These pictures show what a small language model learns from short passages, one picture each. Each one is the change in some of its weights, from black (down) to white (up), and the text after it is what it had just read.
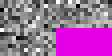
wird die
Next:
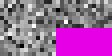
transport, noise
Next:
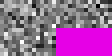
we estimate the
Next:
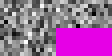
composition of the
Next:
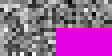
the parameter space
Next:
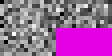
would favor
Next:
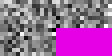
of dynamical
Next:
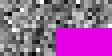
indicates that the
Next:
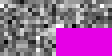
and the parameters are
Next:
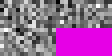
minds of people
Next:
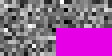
network metrics.
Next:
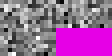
the total volume of
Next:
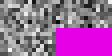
it in some important
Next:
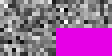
analisando a
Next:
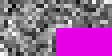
result to the case
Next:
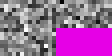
the local type,
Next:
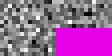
mainly comes
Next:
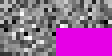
approach. Later
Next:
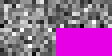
extracts of
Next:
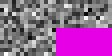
two pulses
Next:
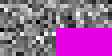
a new source of
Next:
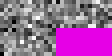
countries can present
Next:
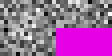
generation. As
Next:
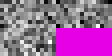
investigated the
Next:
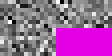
echter in
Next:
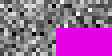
pelo diagrama
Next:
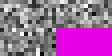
the needs of the
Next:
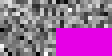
of business
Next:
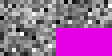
19 Digital
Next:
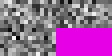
of teaching
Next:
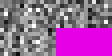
vector highly
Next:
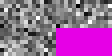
species in
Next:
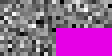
testing results.
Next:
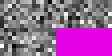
were workers in
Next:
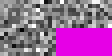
spectrum and is on
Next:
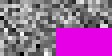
relacionados ao
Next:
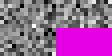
but it was not
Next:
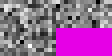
the Boreal
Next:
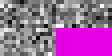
and the period of
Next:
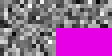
For stylized
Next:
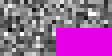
Service prior
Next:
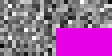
under similar flow conditions
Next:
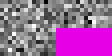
benign components are
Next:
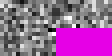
and field dependence
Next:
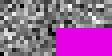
funds, provided
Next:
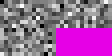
= pi
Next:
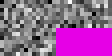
: The Indian
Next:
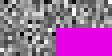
invasion of
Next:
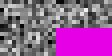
Management and
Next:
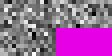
performance of each algorithm
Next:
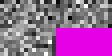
examined how the
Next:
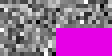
a cultura de
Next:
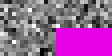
realidade dos
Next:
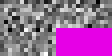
data is collected
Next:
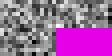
of information and the
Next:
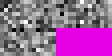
grade physics
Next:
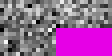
(Found :
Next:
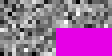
gas detected in
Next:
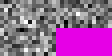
reaction and
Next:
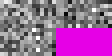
of the order parameter
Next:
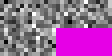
more countries are
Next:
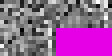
to the proof
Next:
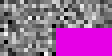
da pressão
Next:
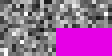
within the various
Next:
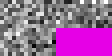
accessible at the
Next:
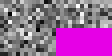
fit is shown.
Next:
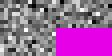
in life.
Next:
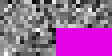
collected from the
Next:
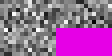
if a minimum
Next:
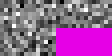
profiles. For
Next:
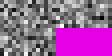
on the branching
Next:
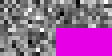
statements of
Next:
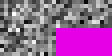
untuk para
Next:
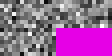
experimental design the
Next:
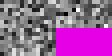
to indicate the
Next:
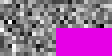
faz com que
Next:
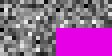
summation on
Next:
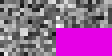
to the observed
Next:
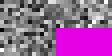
to obtain additional
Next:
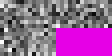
and $\nu$
